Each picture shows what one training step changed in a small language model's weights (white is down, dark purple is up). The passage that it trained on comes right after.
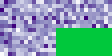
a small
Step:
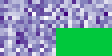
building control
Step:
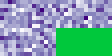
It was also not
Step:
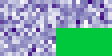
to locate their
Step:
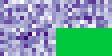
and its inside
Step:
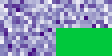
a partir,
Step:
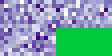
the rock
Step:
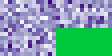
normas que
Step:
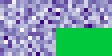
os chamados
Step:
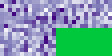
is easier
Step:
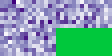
in the High
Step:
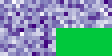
dentro e
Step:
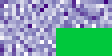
there exists
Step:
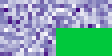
is designed to
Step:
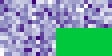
Figure 2.
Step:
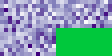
is presented as
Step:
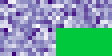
comparaison de
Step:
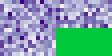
impingement and
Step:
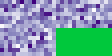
sentencia de
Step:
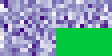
soar é
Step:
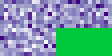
model was implemented
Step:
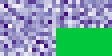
belajar dan
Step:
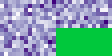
unificando as
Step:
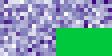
and indicator
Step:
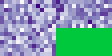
the family
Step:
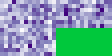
fit pour
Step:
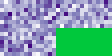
Imaging &
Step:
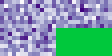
the energy
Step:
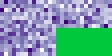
A list of
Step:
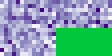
Ja da
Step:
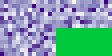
analysis for quality
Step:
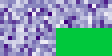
tree uses
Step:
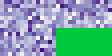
el artista
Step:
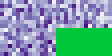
formats to
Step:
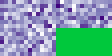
strength of
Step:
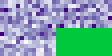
areas to over
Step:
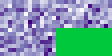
Result for
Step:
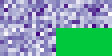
make the
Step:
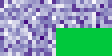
proved. 4
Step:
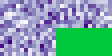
for testing
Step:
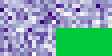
order to
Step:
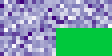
und jedem
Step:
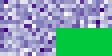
also limits
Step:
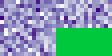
votes are
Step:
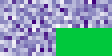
și își
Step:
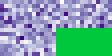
needed to
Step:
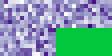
and may fail
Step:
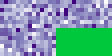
application of a
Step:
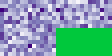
review was not
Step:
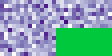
how they are used
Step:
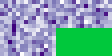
aici un
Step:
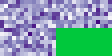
alguna entre
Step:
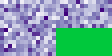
posited that
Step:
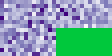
teaching a
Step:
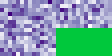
where his
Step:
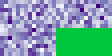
has at least
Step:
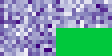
lack of control
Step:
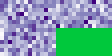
al tacto
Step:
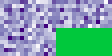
атак на
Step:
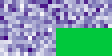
trend within the
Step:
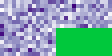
that involve
